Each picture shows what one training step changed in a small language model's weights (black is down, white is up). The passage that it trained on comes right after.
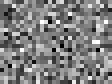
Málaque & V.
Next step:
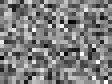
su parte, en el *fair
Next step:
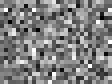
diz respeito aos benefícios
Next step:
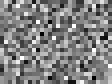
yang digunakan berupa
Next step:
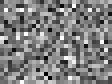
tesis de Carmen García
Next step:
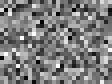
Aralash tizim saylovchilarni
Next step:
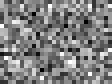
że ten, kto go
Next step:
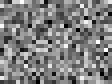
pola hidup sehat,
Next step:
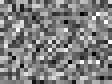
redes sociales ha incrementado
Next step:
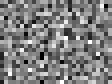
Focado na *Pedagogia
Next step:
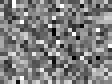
Gambar 01 Grafik
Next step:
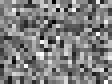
Szene rekurren, die
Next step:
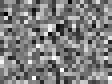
do diagnóstico e tratamento em pacientes com
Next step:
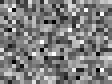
Memoria del Congreso
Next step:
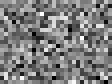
En este artículo se analiza,
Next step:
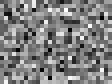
200 mingta tadbirkorlik
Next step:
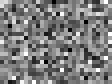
sentido, ou seja, a
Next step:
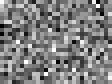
ularning lug'at boyligi
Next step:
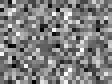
Jumladan, «Alla»
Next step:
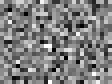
Budapesta, că în
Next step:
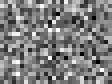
бу кўринишда
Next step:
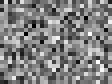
rivojlantirish, o‘z ona
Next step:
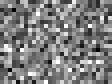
Происхождение слова
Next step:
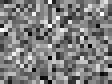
culto comunitario in
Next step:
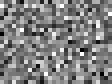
de contribuir para os gastos
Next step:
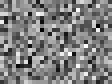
Hamza ijodining
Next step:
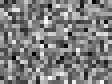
27. Воробьева
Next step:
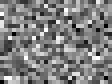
у периферійних зонах
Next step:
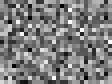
parte deconstructiva,
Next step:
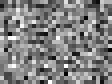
VII Всероссийской
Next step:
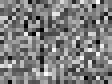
бўлиб, ишсизлик ва
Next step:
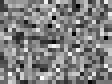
kunlik va sutkalik
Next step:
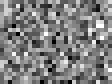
Asarda keltirilgan parchada
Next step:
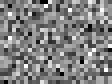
solishtirish orqali guvoh
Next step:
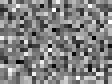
de informes trimestrales para
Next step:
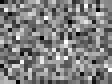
tanıtıp metodu
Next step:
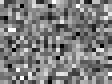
mustaqil ta'lim jarayonidagi
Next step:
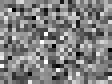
KBSlarni shaxsiy tarkibining
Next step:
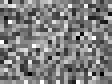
la contribution et leurs
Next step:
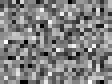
so'nggi o'n
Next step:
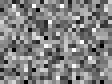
(SCIELO) e
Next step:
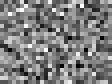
? Оказывается –
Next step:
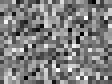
ilojini topolmaymiz.
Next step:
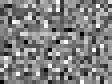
ko‘rsatadi. XIX
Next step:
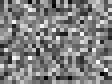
dalam merencanakan,
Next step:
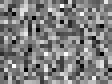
específico de UNERMB,
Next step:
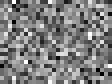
da referência desta publicação
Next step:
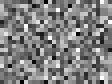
dans le contexte des organisations
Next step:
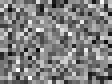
do Avaí Hospital São
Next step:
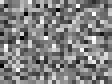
Jihatdan Tahlil
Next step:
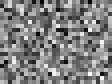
Economic Co-operation and
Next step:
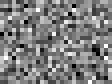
masalaga oydinlik
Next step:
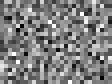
Trennungsangst, aber
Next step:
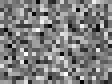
Em 2023 a instituição contava com
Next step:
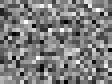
kelsa tog'dan
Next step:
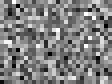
2030 yilgacha bo‘lgan
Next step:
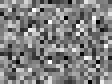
витрати рівномірно
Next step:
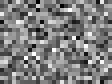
ricerca, del lavoro in
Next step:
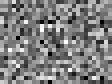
índices adecuados para
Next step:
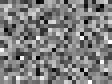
investigators, BPSK is
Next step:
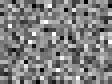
escuchar. Ante esta
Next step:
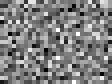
yuzaga keltirishi mumkin. Bu
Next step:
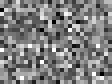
oʻrnini koʻrsatish
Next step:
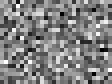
de la artesanía para la
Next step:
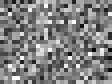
% en nueve años (Figura
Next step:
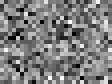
предусматривает максимально
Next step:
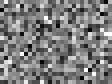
[a matemática] se ocupa
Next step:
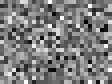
та методи навчання [12,
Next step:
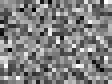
приняты равными
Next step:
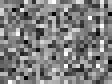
Проведение и участие
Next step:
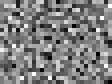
material tanlashda ularning yoshi,
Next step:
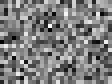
sizning yordamingizga
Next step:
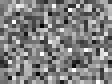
F value Pr(>F)
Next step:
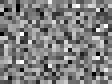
sur'atda ishlash imkonini
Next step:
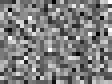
fortalecimiento de sus
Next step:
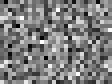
to adopt ends,
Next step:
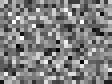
receptivo. Um simples
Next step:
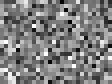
Holt, Rinehart
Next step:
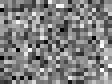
de produtos, e experiências para
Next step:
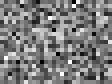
însăși personalitatea
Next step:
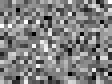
: convaincre le
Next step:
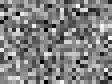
adalah ketentuan Pasal
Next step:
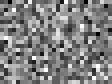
indivíduo-sociedade ao
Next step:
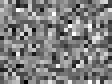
Braga e Bruna
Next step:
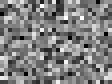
по принятию так
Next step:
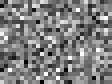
bo'lib ko'rsatadi.
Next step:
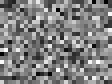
а једно од
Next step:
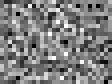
(Жизнь и учение)
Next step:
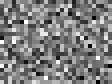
hisoblashadi. Biroq bunday
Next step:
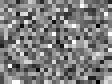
кезеңдерді бастан
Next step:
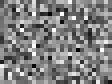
focused on five key
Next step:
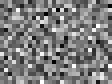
olingan hududlar"
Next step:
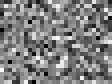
que, para tal classificação,
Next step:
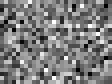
Notes Renseignements
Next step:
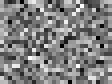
составляться соответствующая
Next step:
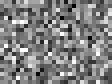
en de toegevoegde
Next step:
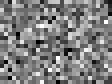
miqdorda suv borligini
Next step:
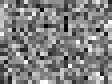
o capital financeiro do
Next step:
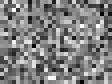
VU decai, e
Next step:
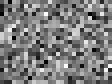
novidade, a tradução
